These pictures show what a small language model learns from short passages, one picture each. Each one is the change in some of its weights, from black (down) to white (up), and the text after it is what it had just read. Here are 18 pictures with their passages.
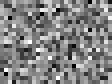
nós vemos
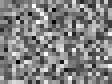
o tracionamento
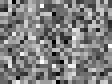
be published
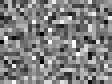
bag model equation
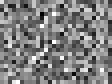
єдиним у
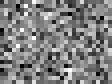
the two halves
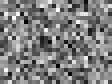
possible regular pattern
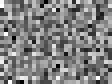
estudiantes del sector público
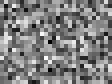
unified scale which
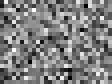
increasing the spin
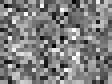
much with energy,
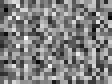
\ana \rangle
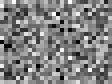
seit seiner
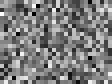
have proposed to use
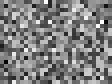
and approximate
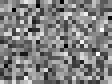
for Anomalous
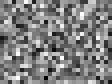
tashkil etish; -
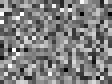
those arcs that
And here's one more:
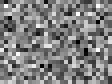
several portraits
